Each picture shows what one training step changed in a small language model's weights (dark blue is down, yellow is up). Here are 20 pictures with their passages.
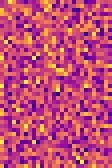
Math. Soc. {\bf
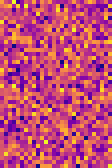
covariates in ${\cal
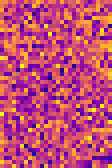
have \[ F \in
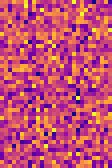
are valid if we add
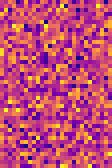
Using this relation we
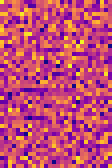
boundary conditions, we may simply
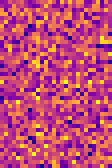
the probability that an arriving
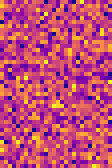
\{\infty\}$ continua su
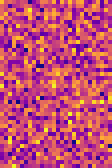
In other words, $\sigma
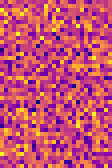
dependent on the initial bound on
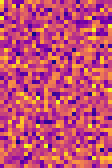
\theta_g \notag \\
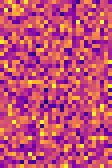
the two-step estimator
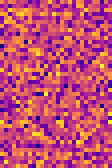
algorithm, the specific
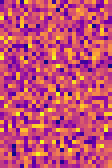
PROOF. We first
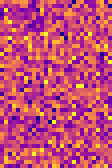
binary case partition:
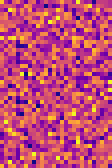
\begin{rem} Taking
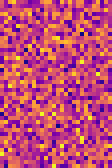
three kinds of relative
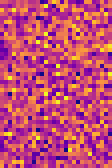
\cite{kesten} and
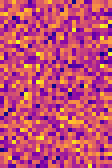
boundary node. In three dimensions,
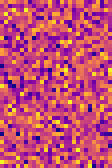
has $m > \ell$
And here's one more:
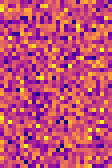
## Introduction The
